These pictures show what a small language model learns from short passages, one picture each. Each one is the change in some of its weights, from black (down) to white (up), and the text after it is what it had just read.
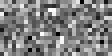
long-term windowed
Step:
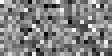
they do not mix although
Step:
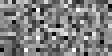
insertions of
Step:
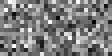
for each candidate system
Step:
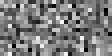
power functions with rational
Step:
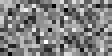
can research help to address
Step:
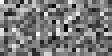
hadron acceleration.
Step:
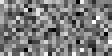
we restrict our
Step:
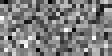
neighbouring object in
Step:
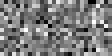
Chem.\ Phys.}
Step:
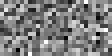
exposure of more than
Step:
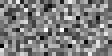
here. We then
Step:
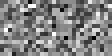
that the spin density matrix
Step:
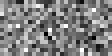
& Burst?
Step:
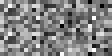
country provides manufacturing
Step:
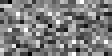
Asia and the
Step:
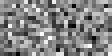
is a large gap knowledge
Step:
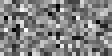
and machine. This paper
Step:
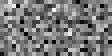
weather conditions [8].
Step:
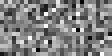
normally go through a
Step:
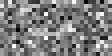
sector to obtain any
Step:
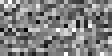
conservative way of
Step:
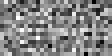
transparency of
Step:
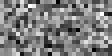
of alternating magnetic
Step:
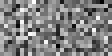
of aqueous
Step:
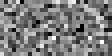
out more clearly. The
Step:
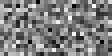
of equations, the expression
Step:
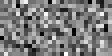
$\th$ between the
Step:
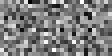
to other polymeric
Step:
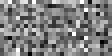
no signs of
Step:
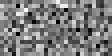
function of global mole
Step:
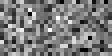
«The evening
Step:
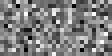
particular, we can
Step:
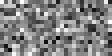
vortex fluctuations is short
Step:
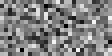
there is inferential
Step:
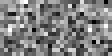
gallery mode is
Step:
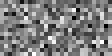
as Fig. 6
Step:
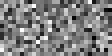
which led to high
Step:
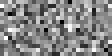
intervals for a period
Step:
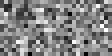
For the regularization term
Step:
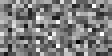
the right generator,
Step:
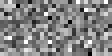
decreases monotonically
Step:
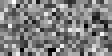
from the behavior of radiation
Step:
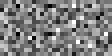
next steps of our
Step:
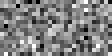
Subsequently, we
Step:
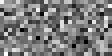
occupied includes both the
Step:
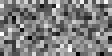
a completely Randomized
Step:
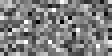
fundamental and need to be
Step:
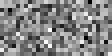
time at negative voltages
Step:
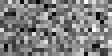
due to the competition
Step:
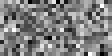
to obtain 15. This
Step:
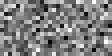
reduce total power losses
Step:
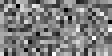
literature have relied on
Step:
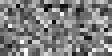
illustrate the broader concept of
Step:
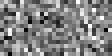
fcc lattice is
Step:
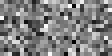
optical characterizations' variation
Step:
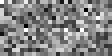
its levels (9).
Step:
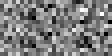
our findings can be seen
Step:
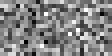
parameterizations of nuclear
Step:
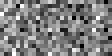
applications in industrial inspection
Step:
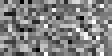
considered as nonlinear running waves
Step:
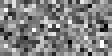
in which the boundary nodes
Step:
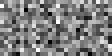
a commercial plan and
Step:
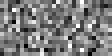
The Performative
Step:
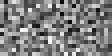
compounds. The sample
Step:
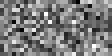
The sample of the study
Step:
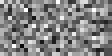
it, such that each
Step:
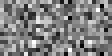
the complicated mathematical formalism
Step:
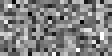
latter allow to the user
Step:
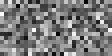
tasks to the input
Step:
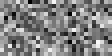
to increase the volume of
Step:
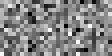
methods rely on the
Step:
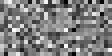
are absent and vectors
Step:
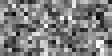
as assessed with the
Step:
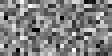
group of processes to
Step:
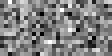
in \cite[\S
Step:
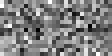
$x \in K
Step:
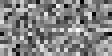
of other explosion
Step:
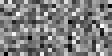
inequality increases because
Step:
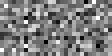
It is shown that the
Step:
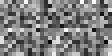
An increased number of
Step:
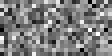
state, reconstructed from
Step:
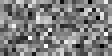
the first successful measurement of
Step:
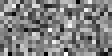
measurements in spatially separated
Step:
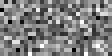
Modification of the
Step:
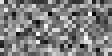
by hypothesis, $\Delta
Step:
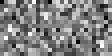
essential for improving communication between
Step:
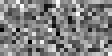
how a piece
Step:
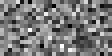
revealed that family communication patterns
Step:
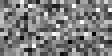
of course be improved in
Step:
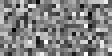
of all possible measurement
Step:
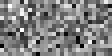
quality orderings. We
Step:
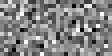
stress response of granular systems
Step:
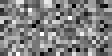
12 & Software development
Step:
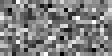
this distinction for two
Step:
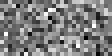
indicated by the less consistent
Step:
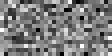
have linked corporate
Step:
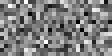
other objects are $<$1
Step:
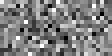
three phases: -
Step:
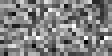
small band gap is large
